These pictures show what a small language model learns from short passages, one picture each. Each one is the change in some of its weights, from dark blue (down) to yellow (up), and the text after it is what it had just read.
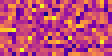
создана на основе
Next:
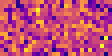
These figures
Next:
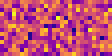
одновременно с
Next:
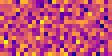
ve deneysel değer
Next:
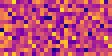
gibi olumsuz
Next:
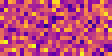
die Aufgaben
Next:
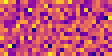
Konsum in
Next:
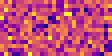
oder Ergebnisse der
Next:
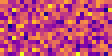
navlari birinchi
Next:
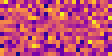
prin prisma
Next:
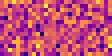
sahna varianti ham
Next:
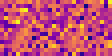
всі проблеми
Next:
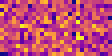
своих действий
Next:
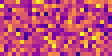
4. Танский
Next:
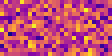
tese de que não
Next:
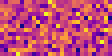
vorm nog
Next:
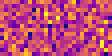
акта будет
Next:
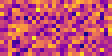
в сезон
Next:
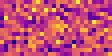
de infraestrutura
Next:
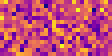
fundamental simplificar
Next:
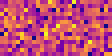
disesuaikan dengan
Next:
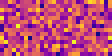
и внутренние
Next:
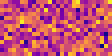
clipe se inicia
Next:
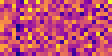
nauki i
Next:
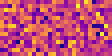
scien., prof.
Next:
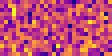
Abstract: This article
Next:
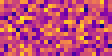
ва бошқа.
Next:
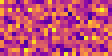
refieren al necesario
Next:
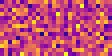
наше добре
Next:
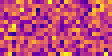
gambar yang
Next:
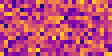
her book,
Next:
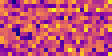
busquen métodos
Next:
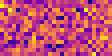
do sono em
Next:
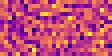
Cursus et
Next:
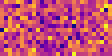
Dila intentan
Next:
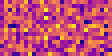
social cohesion
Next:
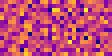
проведения анализа
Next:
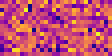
від межі між
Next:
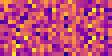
xususiyatlarga ham ega
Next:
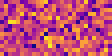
uchun boshlang'ich
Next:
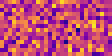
%. Але це
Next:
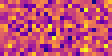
(Green y
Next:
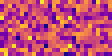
werden nicht nur die
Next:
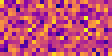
crea nuevas formas
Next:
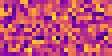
ilk o'rta
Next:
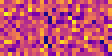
of their operations in
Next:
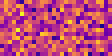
деятельность центрального
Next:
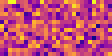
dan realitas masyarakat
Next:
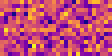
de classificação
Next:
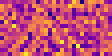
сур тусли
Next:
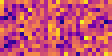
el MED es
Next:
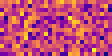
los aspectos competitivos
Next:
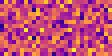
u qadimgi
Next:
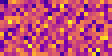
estudo em tela,
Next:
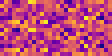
Paulo, São Paulo,
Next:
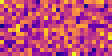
средств для создания
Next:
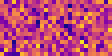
topishi, ularning
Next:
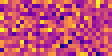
- ✓ real
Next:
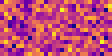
Ventilation des
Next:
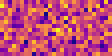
interpretao dos resultados
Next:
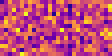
va afsonalarda ijtimoiy
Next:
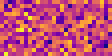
teoría, toda
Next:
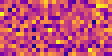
имплантация на
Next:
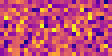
ini bertujuan
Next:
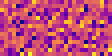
ва синтез
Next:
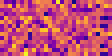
тутган ўрни
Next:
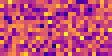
с три стени
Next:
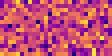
akses layanan
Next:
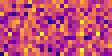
para el estudio de las
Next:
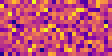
qolib ketgan
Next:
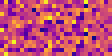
nomidagi O'zbekiston
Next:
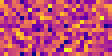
xayollari qanday
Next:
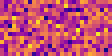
su fuerza de trabajo
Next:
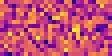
o'qitish usullarini
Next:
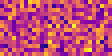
model, taking into
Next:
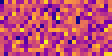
different height levels
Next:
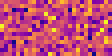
en vergroot
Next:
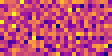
do STJ reflete
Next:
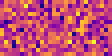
los soportes
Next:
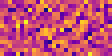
sea tan nuevo que
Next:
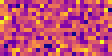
da conciliação
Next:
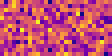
generales de seguridad
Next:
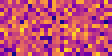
новий рівень
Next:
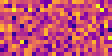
intervienen los
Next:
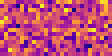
seperti terlihat pada
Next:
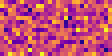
Plaza de
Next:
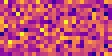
melainkan oleh
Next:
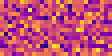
muestras, así
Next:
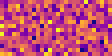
medidas correctivas
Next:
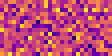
обучения биологии как
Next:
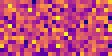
bewerten und
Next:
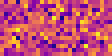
y últimas
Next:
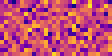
realidad que habitan,
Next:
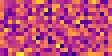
va uslubiyati.
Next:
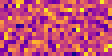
sağdaki görsel
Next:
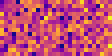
XIX ahora
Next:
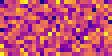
Idomed de
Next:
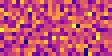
regeling op den
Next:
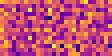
basis for the
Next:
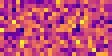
La edad es un
